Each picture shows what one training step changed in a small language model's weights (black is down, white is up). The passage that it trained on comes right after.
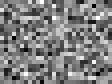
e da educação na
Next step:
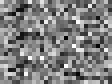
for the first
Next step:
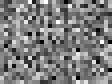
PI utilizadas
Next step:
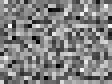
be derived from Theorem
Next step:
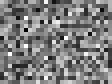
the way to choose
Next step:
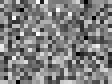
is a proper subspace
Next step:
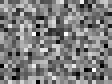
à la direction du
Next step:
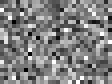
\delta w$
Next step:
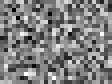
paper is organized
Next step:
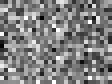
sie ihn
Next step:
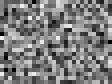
tendo em
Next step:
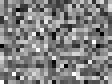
the density of the
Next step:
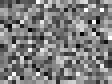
highest qualification
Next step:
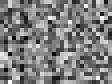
indices in
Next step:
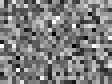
negative loop) is
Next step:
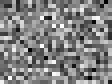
и отражения
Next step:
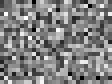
dunia dan
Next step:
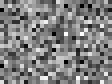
et la prévention
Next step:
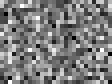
evaluated in specific
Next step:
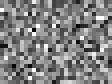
theory, etc.,
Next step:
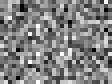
Tracking the
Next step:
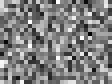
+\infty$, we
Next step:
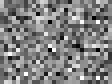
of that control is
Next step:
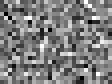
such a closed part
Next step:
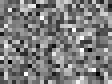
sua totalidade,
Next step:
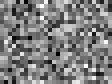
fixed $s
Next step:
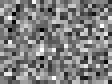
{\bf Proposition
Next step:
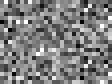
see {\sc
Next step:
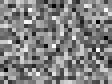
methode van
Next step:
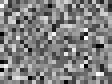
характер и
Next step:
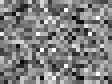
for the line bundle
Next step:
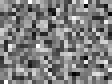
years since
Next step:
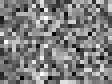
of the manifold
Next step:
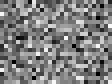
the spectral type of
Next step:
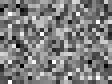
useless to
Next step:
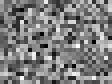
the coefficients reduce
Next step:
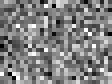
los Derechos
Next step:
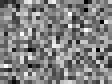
will benefit
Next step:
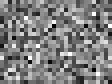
an initial segment
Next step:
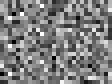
} \qquad i
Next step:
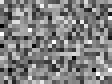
cost $r$,
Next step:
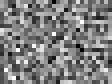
over all $i
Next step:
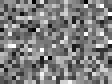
such as plant
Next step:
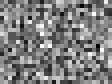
limits, with
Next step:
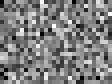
exploratorio y
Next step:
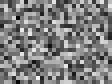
remaining sections are
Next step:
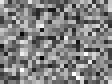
and therefore the tangent
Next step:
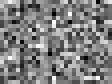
as well as the
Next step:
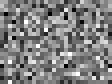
an introduction to
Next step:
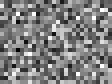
Dirac manifold
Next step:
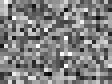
an arbitrary collection of
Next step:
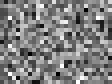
va asoslashga
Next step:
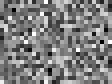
utilizando material
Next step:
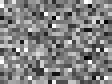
then we also have
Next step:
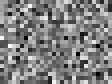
в народной
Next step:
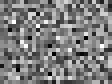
humanidad ha
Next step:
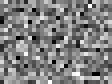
to find the potential
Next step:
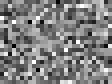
per ser [la
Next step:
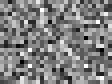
by dividing the
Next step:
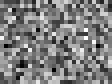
minimize the
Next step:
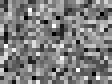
Ein Algorithmus
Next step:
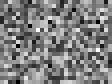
fixes any one
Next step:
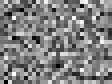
be a sequence of
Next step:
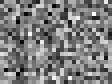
asymptotics for
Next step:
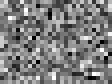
і необхідність
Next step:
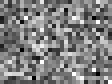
of initial conditions
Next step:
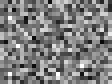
madaniyat — bu
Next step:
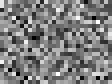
give us some estimates
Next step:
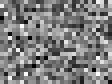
second order difference operator
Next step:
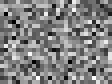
Details are
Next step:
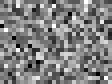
above can be written
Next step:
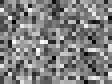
\leq C
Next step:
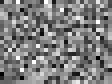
basic example of a
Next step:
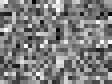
mesh sizes
